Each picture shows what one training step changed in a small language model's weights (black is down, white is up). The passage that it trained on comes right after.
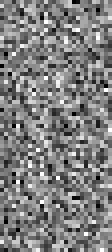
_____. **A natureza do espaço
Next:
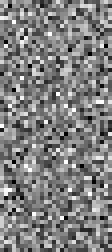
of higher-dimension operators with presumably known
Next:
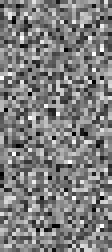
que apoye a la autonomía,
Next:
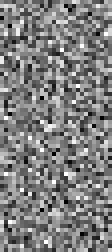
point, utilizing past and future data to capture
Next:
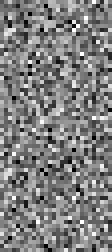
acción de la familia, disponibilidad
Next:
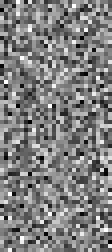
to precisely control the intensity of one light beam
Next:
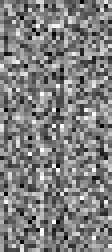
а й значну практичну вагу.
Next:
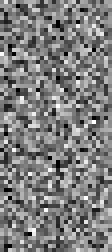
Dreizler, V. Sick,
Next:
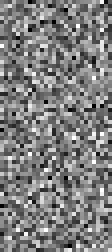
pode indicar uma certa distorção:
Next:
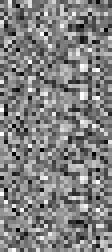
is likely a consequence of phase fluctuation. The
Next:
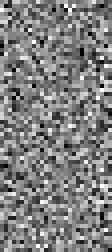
the emergent dynamics of neural networks. In
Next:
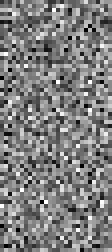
Doctor of Philosophy (PhD)
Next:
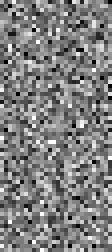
reflectivity $R(\omega)$ measured in
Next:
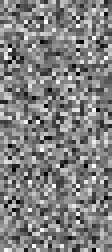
рассматривает сотрудничество с точки
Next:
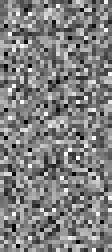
сабабли. Аммо биз
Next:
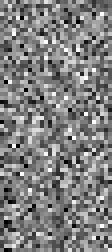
Las recientes ediciones y
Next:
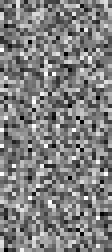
Concretely, a representative for the class
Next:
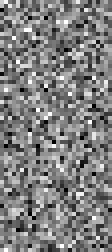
Schneider, 2017). Seguindo tais
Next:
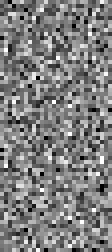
program kepada *stakeholders*
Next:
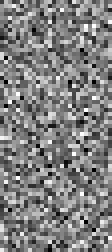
préoccupations. Troxel
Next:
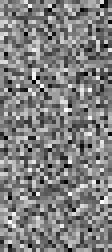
because of the diverse application areas of the
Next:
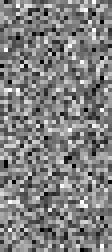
can be repaired (representing
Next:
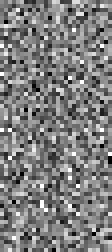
tizimida o'quvchi-talabalarining
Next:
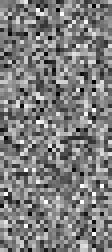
ile yapay zeka,
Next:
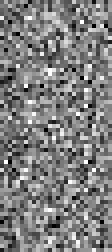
Atayde (2013); Oliveira
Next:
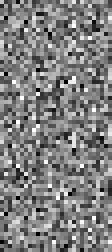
kann zwischen alltagssprachlichen
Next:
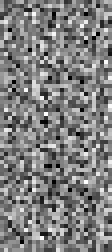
безопасности и пищевой
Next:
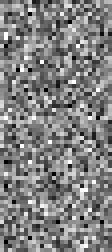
L'analyse de la variance a
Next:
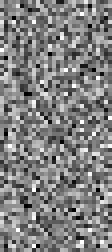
very similar to the reconstruction from the measured system
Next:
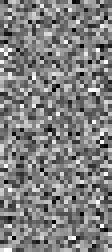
the attractive character of the force can be
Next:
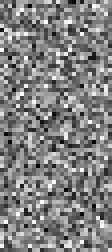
Interviews mit Lehrpersonen rekonstruiert
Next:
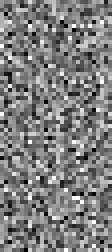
fikr ham bor. Mas‘uliyatsizlik va
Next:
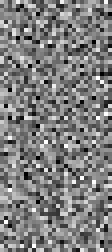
impact on the performance of model inference, because of
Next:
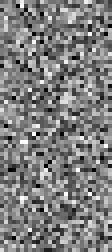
has a significant impact on the analysis of the human
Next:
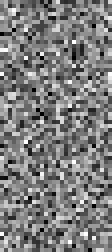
ota-ona bilan munosabat
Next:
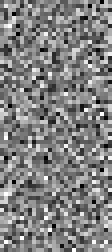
the chatbot's prompt can further assess
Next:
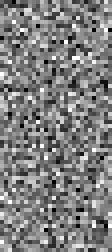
bo'yicha tanlash va saralash
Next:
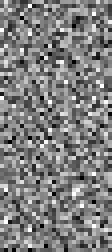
constraints on the occurrences of significant events, expressed
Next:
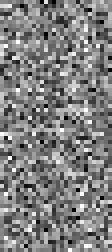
RISs, which are attached to the
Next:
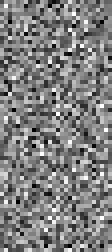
y la Universitat de Barcelona.
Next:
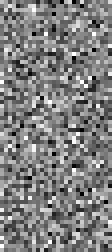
to the strong coupling $g'_s\sim
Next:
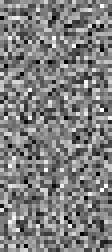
allow for the existence of chaos, as shown
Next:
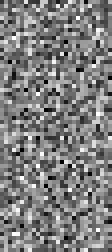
dikkat” kelimesiyle
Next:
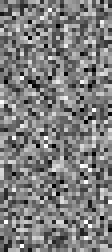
анатомічну організацію
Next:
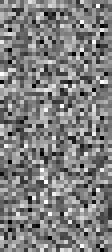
to “development” // Central Russian
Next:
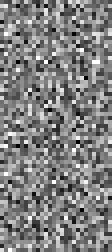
informatika, internet, raqamli
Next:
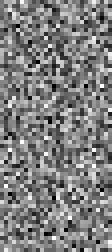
comunidad historiográfica un análisis
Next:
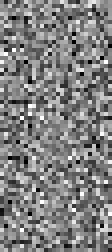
also been drawn between the high temperature phase of
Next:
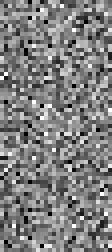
detección de ionización de flama
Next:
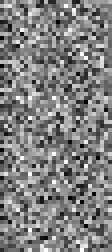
Domingue, D.; Jarvis,
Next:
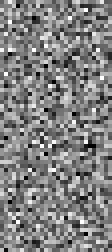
for their sensitivity towards SNI. To determine
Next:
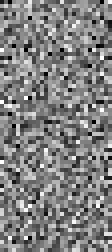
induced magnetic moments \textit{ab
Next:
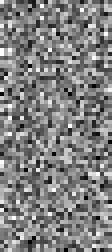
\AA ~ and the near backscattering configuration
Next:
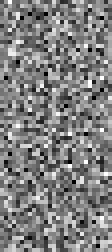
Although DeFuzz achieves better performance that
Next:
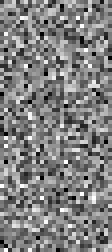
С.В., Кирсанова
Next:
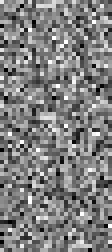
of `logarithmically' singular
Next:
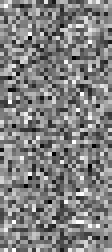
is, project managers are assigned to implement
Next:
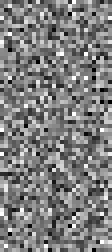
chidamlilik, musobaqa
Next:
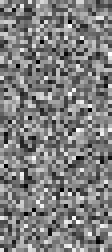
context of asymptotically safe gravity
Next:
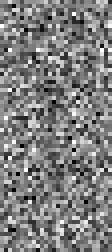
tashqari, o'rganilgan miya
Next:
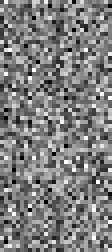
organización de componentes y personas en un sistema
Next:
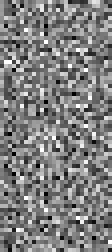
ҳам бўлиши мумкин: ишли ва
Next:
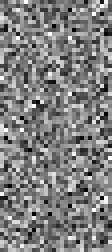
better suited to their complexity. This is
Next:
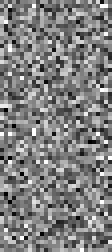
of the correlation function. The weighted redshift space
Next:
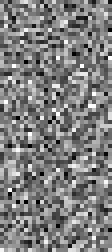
satu cara yang segera harus
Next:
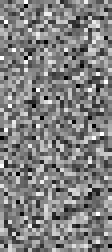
a cylindrical NS structure (N
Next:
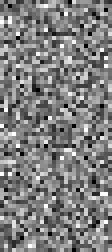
M_{min}^{halo} \approx
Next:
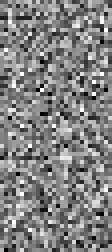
can also formulate this problem as a multi-class
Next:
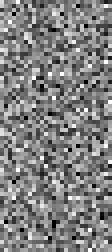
the technical side, we develop a formalism that
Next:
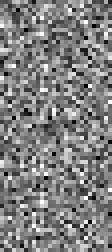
\exp \left\{ -\Delta S[\hat
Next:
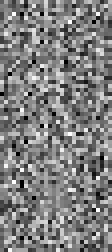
2021, são fundamentados por análise de diversas
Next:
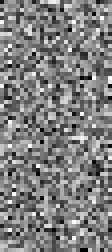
$d_k$ and $a$ are real
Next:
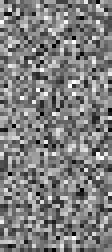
in $G \,/\, e$ will be one
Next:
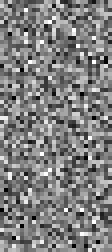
400 g Ge detectors with NbSi
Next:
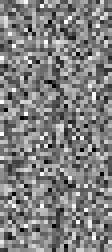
собственности. У обучающихся не
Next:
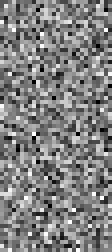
\times \Sigma_O$ of the system must
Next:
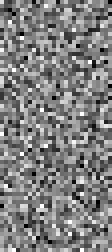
\kappa_0$. The model described by
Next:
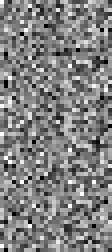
analysis due to its large uncertainties. The systematic uncertainty was
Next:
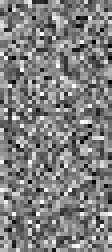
bitstrings to hypergraphs that we are
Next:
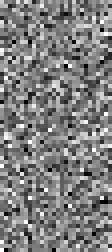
then normalised in a homogeneous way that minimises
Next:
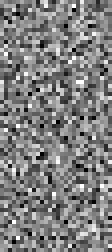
indistinguishable from traditional affine
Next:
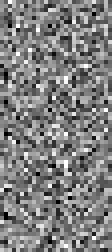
la Facultad de Psicología
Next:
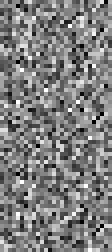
muayyan etnomadaniyat
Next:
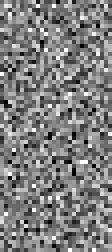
suivie encore de la négligence
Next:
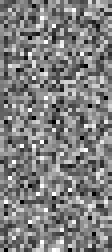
у тім поколінні було – не
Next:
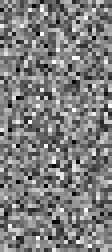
metodikalar negizida maktabgacha
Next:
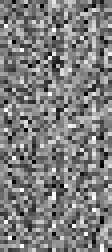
було проведено дослідження секреції
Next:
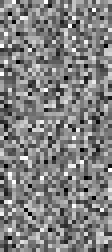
В. П. Демуцкий,
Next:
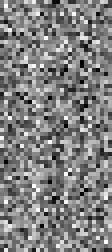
Laboral, Procesal Constitucional,
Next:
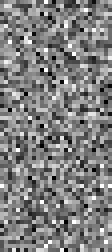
sections, directly influencing overall reaction
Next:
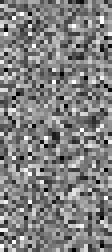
as long as we ensure that arrows are
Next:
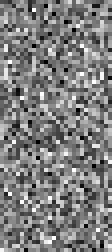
superposición de tareas se pueden
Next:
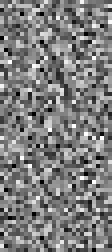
paper, including Peter Behroozi,
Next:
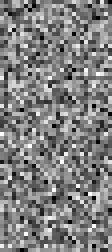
\frac{{\partial A_4 }}
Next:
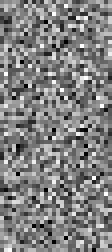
mesoscopic Langevin equation with noise
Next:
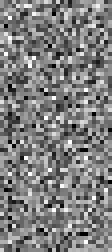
Dados da Pesquisa (2017) De
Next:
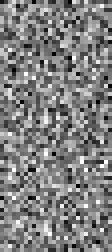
= 4M\delta \sinh \Big(
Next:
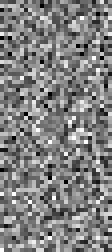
longing for something that may have
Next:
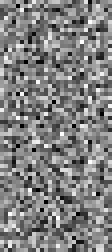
Welcome pack: chto,
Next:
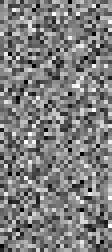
markaziy nerv tizimining organik
